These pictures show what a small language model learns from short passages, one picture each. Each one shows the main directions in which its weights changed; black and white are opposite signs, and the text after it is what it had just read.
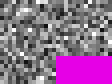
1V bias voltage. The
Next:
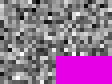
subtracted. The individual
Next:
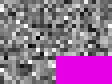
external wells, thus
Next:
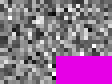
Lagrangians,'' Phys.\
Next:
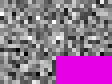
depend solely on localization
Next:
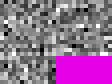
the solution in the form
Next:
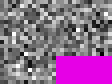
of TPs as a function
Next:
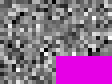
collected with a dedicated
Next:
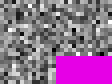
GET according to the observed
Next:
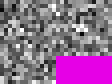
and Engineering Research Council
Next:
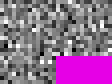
for the light quarks in the
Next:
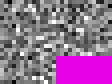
über das
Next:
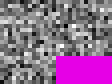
to the unitig reads generated
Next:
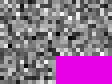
be focusing on magnetic effects only
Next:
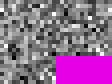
and the symmetry breaking terms which
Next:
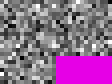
its interactions with nucleation event
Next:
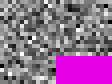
over distances extending for
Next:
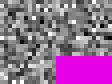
links, which eventually causes
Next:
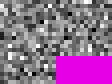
masses which are assumed to be
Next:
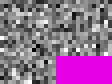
noting that the column density
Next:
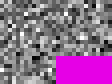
X-ray evidence for having
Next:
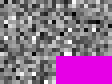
the two types of motion in
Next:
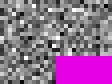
Then, the probability in each
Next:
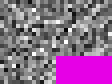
2a. The magnitudes of
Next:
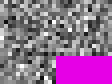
the subspace $\phi
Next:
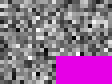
that the breathing
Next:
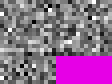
abundance in the stars of various
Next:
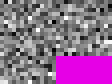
the domain walls to a
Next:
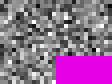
declare no conflict
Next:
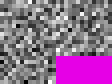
{\bibinfo {volume}
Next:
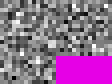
selecting appropriate thresholds for
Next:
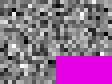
In other words, the
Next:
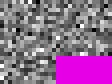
times. We can avoid all
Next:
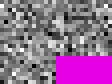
four common network structures for the
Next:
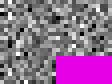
= \omega_L$
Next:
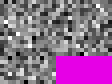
the elliptic asymptotics inside
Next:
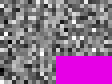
overall constant. We therefore use
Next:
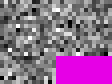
and path-based timing
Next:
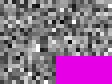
the production threshold}}, {\em
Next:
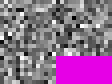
point is stable and states follow
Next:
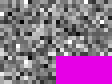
(d) gives comparisons
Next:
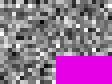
The measured spectral weight and shape
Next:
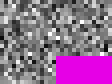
and single electrons (circles
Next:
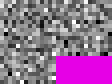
power index $n$ in
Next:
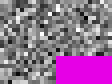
material Cody-Lorentz
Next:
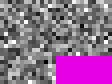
difference between local electric potential of
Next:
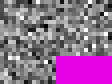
ISW. This shifts the
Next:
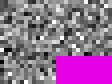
synchronization recovery
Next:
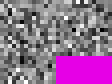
terms of unconstrained variables
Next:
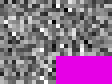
the pressure points (cell
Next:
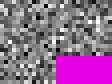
stars in two globular
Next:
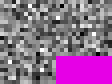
C do not manifest any
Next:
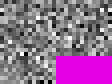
we can write relation (\ref
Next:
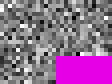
Einstein crossing time is long
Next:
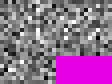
the contribution to the to the
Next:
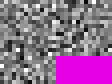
a distinct reversion.
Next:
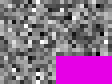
Dr. Robert
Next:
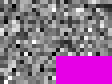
and restoration, therefore,
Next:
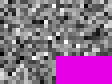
ISRUC dataset
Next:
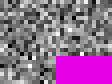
of this system and recover
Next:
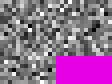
energy per pancake stack
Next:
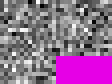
Diffusion. The
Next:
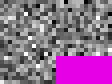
a granular $\alpha
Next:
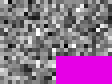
$t$ limit, the
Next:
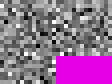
four-point function are instead
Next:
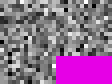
to bias on physics measurements.
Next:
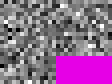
the often used rule of
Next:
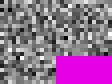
which allows to tune the
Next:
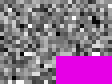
superpotential is a necessary condition
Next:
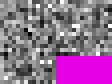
yet, premature to
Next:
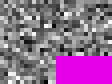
case, the interference dip of
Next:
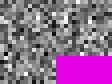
with four TMDC
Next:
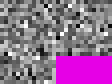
dependence is modest in the
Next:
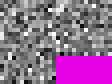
observable in mesoscopic
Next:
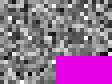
SAF grown on
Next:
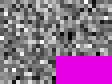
trends. Standard
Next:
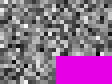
elliptic blowup
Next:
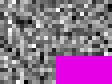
MDCK cells under
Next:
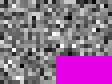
between the interpretability and the
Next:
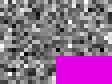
$ stands for the average
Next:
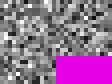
User Space \item
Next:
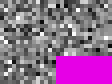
Institute of Theoretical and
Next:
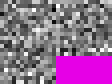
diagnostic, relative trends
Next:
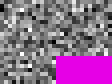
analyzes the numerical results for
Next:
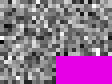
solitons trapped in the
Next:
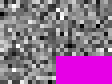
and (2) the greater
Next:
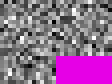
the vibrational,
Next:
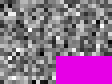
screening of the edge states though
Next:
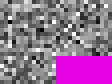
interests:} All authors
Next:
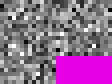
considering the fact that the
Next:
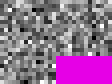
used to add cone search
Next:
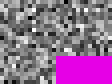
light-bending, and
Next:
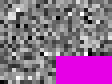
always find a physically
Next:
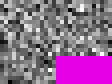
previous work performed by Hein
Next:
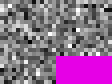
eigenstates form a basis,
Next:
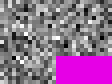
\in \IN$ as
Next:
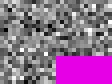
an amorphous ice particle
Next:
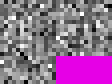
the Dirichlet
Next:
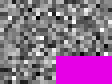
\epsfysize =
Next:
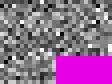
lattice results in an overall factor
